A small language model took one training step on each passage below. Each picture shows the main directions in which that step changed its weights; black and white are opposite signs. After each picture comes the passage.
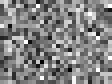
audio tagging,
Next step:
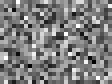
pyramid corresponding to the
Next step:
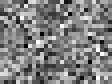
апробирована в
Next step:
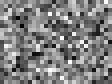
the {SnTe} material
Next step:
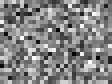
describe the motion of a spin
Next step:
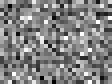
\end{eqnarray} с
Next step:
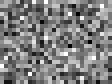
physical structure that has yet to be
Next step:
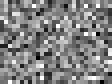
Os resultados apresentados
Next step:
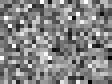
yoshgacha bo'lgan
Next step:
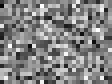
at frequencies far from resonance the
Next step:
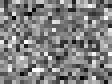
results are, because they clearly demonstrate
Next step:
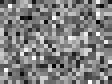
\end{eqnarray} With the
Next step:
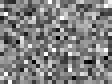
nível de agregação
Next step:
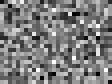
now being consolidated and
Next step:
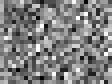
secondary-path towards the reference
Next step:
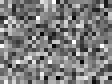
grant (dossier
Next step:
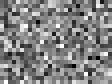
CIDSS is so large,
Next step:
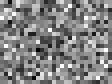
restants, même si
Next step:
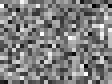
area of PLGA. The
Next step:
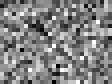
that within the accretion
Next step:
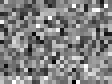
state administration. Key
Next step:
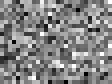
isosurfaces, there
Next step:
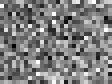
were conducted during the first round
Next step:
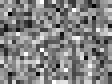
or inauguration of the
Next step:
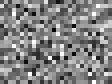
in ways that cannot be captured
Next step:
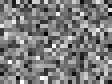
parameter, i.e.
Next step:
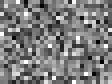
balog‘at pallasida
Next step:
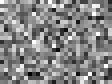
= a szárny
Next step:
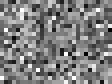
their competitiveness, but
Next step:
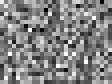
not the same; and the distance
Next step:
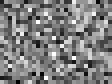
Transfer learning, And Its
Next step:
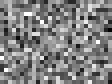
definitions do not follow the
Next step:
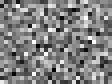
with sisal, is a
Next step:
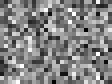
the $\Delta$-model for
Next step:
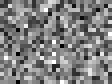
the rate of malaria and
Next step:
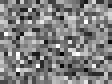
surveillance. Reports also
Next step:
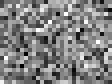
to the geometry of our bulk
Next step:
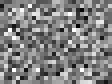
This is exemplified for
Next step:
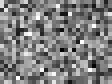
warming, as measured
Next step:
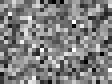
on annihilating or
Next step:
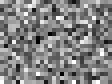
hal sehingga dapat
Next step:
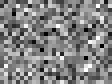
in this field. Management of natural
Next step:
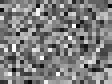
Kang, M.A.;
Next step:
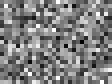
x \end{eqnarray} the
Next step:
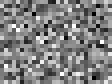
with small molecule NFAs
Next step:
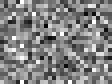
whole Baltic Sea.
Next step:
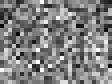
Ce même groupe
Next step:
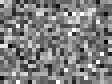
produced. And then by the weak
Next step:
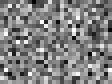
crucial to understand the modification of
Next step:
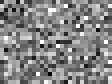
particular lipid type constrained
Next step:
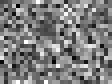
scattering. Thus, we leave
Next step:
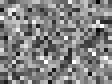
qizi O'zbek tilida
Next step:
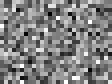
ilmiy va uslubiy
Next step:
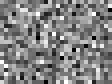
I would like this game to be
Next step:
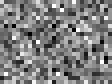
*turcicus* is
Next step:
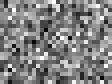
two separate issues here. One
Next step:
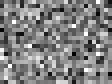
current status of the CUSP
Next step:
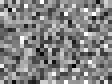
their adequacy, we
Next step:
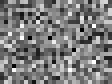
relación a la investigación
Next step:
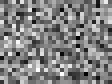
examples of why a simple linear regression
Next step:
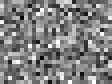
forma, o propósito
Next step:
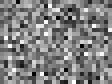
qariyb dars
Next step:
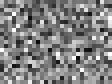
impacts and severity,
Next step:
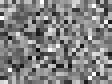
ale Federației
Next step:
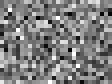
se concentrează, în
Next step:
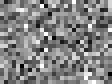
number of particles that undergo
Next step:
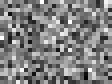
serta menghasilkan
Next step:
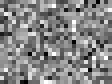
or near-optimal
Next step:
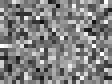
an opportunity to further explore
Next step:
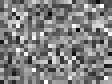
small, exponentially screened
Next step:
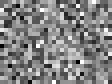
- Единственной
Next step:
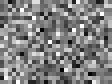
reasonably constrain orbital parameters
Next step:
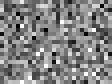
групповой разгром
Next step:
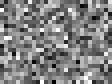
of the terrain and
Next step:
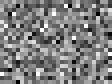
quadratic replacement as
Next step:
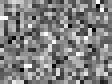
personnes âgées à
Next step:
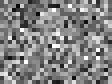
"Surface Marker
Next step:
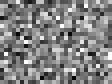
va konstruktiv bahs
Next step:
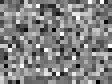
обчислення. І
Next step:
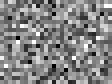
m., Lietuvai
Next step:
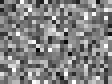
acetic acid solutions are
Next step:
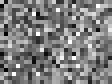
in terms of control performance measures.
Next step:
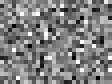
if the score is 0.5
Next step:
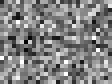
source height (35 km),
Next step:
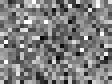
yang berfokus pada
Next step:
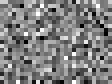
Throumbolia had smaller
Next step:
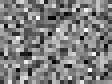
algues, et en se
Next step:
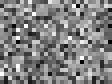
with the response, "There is
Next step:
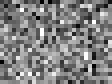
send an 8-bit size
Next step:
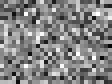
es la reina de las
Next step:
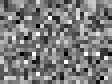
educational reforms which aims at
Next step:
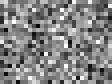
words, the full electronic energy spectrum
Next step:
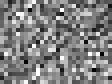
представителей местных
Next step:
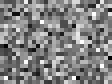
Rabi model it is a
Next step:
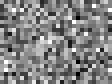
obtain permission to conduct the
